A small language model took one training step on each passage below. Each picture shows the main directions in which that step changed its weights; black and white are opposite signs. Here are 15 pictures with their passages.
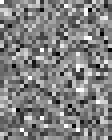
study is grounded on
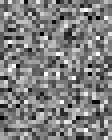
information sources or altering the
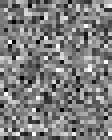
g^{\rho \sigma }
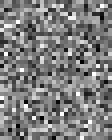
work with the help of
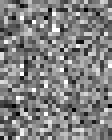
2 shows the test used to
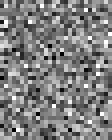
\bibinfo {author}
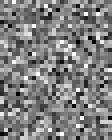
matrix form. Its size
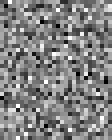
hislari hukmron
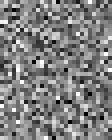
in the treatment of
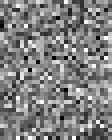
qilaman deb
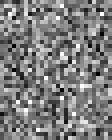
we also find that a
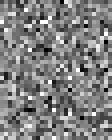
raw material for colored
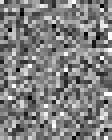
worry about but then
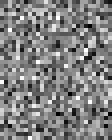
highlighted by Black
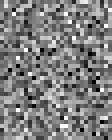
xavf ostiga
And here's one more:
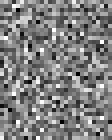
for an uninsulated
